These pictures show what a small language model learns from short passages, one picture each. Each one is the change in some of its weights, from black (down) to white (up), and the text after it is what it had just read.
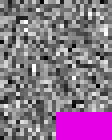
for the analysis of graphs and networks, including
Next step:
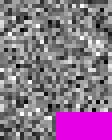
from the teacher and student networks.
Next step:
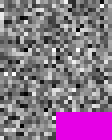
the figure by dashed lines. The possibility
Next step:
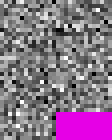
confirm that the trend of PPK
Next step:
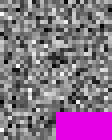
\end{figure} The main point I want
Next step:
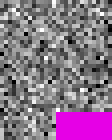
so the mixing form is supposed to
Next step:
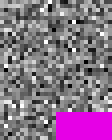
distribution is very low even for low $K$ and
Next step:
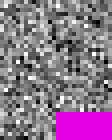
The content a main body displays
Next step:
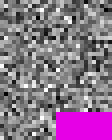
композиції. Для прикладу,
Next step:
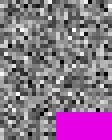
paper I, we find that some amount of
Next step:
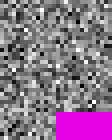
диареи: острая
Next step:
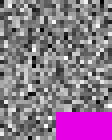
From these equations, one sees quite
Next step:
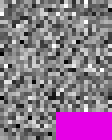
que puede ser utilizado como
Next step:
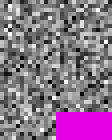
hereby used hybrid density functional theory to
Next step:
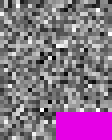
In the third example, there is still a consistent
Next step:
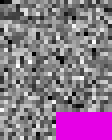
direito penal brasileiro:
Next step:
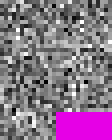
para la mejor atención a los
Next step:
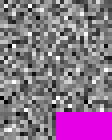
сор жизни должен
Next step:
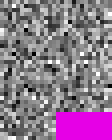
state $\phi_{F \epsilon}$ ends as
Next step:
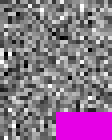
ней дипломатических
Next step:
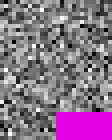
фактор ризику [10].
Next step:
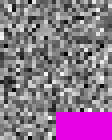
the *Initiator* in Figure
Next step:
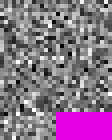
existence of the Griffiths phase in
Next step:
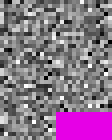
to'g'risida" gi
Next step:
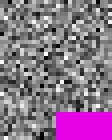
rational approximation of $\rho_0$ does
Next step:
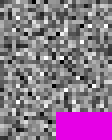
liver disease, metabolically
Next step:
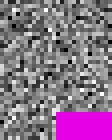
hamma bolalarning bir xil maktab
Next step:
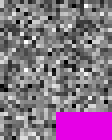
and $\omega^m_{bc}$] are
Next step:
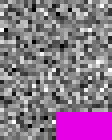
¹Махкамова Д.
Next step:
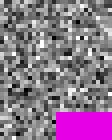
is natural to assume that excess electrons were
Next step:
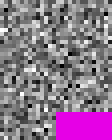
current loops are rectangular. Thus,
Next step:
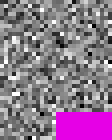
детали и ее три вида с
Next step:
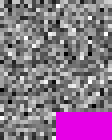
muddatida – 13,0
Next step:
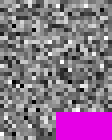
star (CSPN) spectrum. Stellar
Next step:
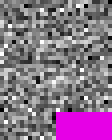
provided the vector meson is produced in a
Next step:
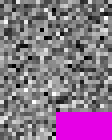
for the missing linear term in pion fields
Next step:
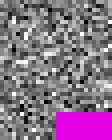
model. We applied our sentiment prediction model
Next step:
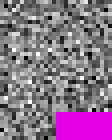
aladıma yamasa
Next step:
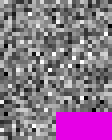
emphasize that non-vanishing
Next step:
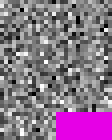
YPOYWW (in Rus).
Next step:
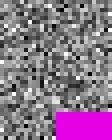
0.71 for S75, which is consistent
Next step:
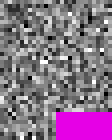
mesmo já não acontece com
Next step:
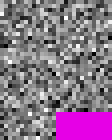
que regularmente o método para ser
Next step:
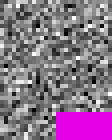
the strips that had more mass and,
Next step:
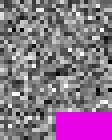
or/and the method we used. To get further
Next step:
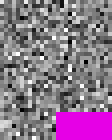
microscopic drives, leading to
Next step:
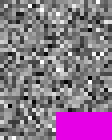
е. в конце истории.
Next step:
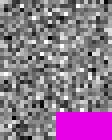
G'arbda ham, Sharqda
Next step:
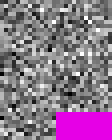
дверь и восторгаться
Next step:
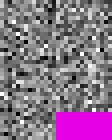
definite non-linear powers. To
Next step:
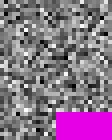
add the results, weighted by the respective
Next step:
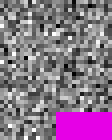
negosiasi. Pertanyaan yang
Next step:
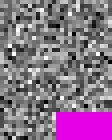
presence of the electric field has been derived in
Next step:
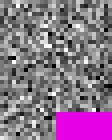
neutron scattering cross sections and UCN
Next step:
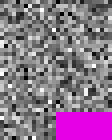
методов способствует
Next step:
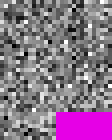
para terapia de reposição de
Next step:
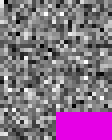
et Maisières. On y
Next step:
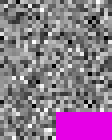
режими (ахборот
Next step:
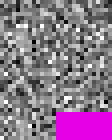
Y OPENALEX EL
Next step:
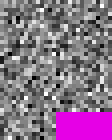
eigenmatrices of the unitary part
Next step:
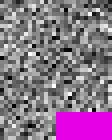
dengan dosis 1; 3; dan 5
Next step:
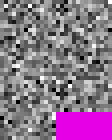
сфері кримінальної
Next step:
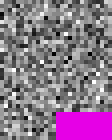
emosi secara mandiri
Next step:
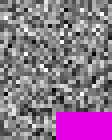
kehidupan dalam teks
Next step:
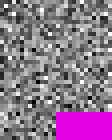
магістратури: дис.
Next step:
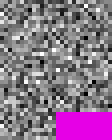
канд. филол. наук. –
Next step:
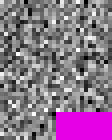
Oliveira Calazans do
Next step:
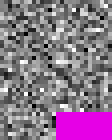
a logarithmic term in the solutions of
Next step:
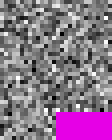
the elements of local interest are updated by
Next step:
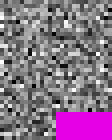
GIXRD), due to the lack
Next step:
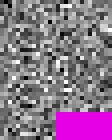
qālīb yīrdī
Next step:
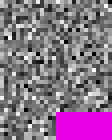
resonator. All dimensions of both the components
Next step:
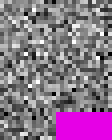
infiel e dos inadimplentes de
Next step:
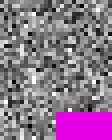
внесок бізнесу у
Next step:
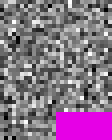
bolakaylar ko‘zga
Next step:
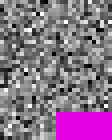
Ayniqsa, pasternak
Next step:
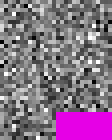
вывихе Привычный
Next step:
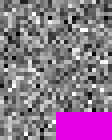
masses and can be neglected.
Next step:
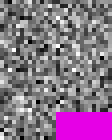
ventanas, estas están
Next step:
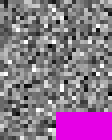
Jaxongir Galiyevich
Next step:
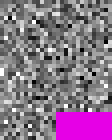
external field from the hard core
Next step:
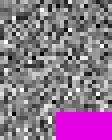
wave function represents a real wave in real space.
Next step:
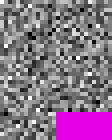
of this situation. It is significant that the
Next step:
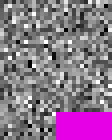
descripción de cada una de sus
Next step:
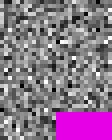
to describe Josephson junction
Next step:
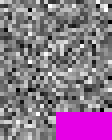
- ✓ **Pakkuda
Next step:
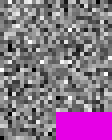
mikroelementdir. Uning
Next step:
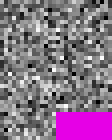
strategy to recover the rigid
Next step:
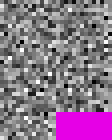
faol mustaqil faoliyati
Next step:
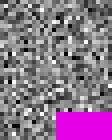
досуга с учетом
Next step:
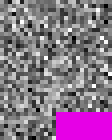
random walk at large times. It follows that
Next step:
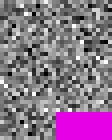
several contemporary applications for computing and
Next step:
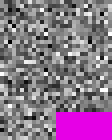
we will address their stability and calculate
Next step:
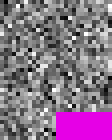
$\brln$ and $\bksll$ may
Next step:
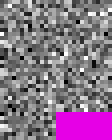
\subsection{$\ng=2$} First,
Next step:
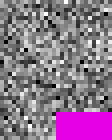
process of testing the ASC with our
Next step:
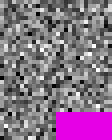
theoretically calculated non-Bloch topological
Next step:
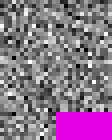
filling such that energization at multiple
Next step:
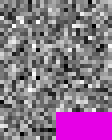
Una de las ventajas de
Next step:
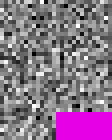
used for validating them. There are three
